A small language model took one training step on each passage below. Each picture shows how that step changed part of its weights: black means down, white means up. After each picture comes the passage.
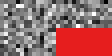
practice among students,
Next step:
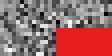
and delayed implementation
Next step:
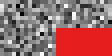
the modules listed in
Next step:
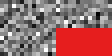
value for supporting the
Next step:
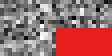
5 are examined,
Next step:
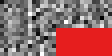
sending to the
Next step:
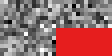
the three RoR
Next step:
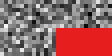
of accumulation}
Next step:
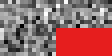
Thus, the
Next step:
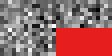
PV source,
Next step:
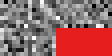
comes between the
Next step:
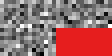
We hired a
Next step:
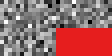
restore their cognitive
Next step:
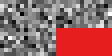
the public sector,
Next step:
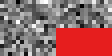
human beings became
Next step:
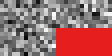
or seven), the
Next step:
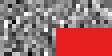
these differences arise
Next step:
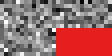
The employees were asked
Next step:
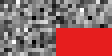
This function returns
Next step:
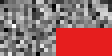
measuring liquid via
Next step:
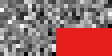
to improve their
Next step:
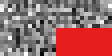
their illness as
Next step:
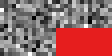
Sherouk city
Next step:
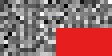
years Source:
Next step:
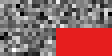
the relational database
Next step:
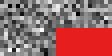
the problem by using
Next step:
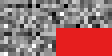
Islam Negeri
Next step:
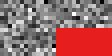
interactions dataset of known
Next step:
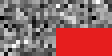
means that further investigation
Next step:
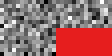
because of their
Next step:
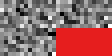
and the chemical
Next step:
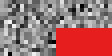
50 plant families,
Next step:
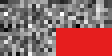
country. There are
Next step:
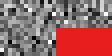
than by centralised
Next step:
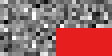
of IP camera
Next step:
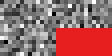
questionnaire on the involvement
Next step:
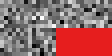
uniform germination
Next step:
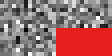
were natural pastures
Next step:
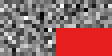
for expensive
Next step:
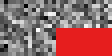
metric and formal
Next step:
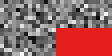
of water, which
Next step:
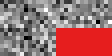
have been identified from
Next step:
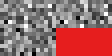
allowed to equilibrate
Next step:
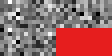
with violet
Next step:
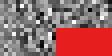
used during simulation
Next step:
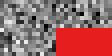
with cementing
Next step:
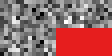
task is to
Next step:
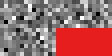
to show that
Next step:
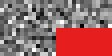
to concentration, these
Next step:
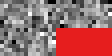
implementation constraints and emerging
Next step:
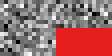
by irradiating
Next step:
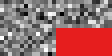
and reduced supporting
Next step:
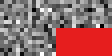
hydrogen evolution reaction in
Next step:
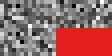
the Middle East
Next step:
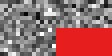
without glioma
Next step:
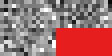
questions are generated using
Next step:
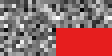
were identified via a
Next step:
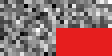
is an ideal tool
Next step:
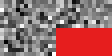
and the prevalence of
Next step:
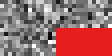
often move in a
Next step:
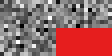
rich variety of
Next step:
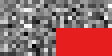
social aspirations
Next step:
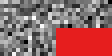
solver in
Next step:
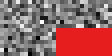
and plotted not
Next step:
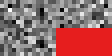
an exercise, there
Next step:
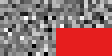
were not in support
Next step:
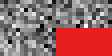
Progressive Matrices
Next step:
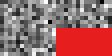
owners as a basis
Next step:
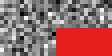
in concrete compared to
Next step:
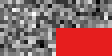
an IA.
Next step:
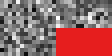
econometric method in
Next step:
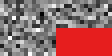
work at night
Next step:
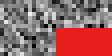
improve physical strength
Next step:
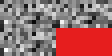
et al.
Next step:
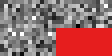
context (Ong
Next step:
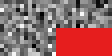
for local explanations
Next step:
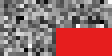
Accuracy of
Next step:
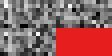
periodic distribution of
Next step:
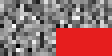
April 27,
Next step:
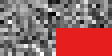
rubbers in
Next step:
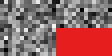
geodetic number
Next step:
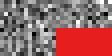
FLDM decides
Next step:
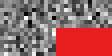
both in surface as
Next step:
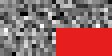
in functional development.
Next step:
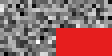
the production and management
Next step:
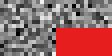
the latest technologies
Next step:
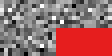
use the teaching
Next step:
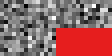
model beats
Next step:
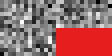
favored regions
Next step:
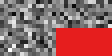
to convey a
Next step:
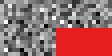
20 more complete understanding
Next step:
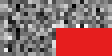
a substantial research
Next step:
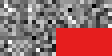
that audit size
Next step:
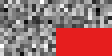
systems, focusing on
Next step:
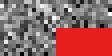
provide a structured approach
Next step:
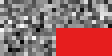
observed for the
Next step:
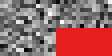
behavior, responsible family
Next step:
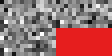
et al.,
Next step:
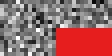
state of the machine
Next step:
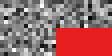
technical problems and creating
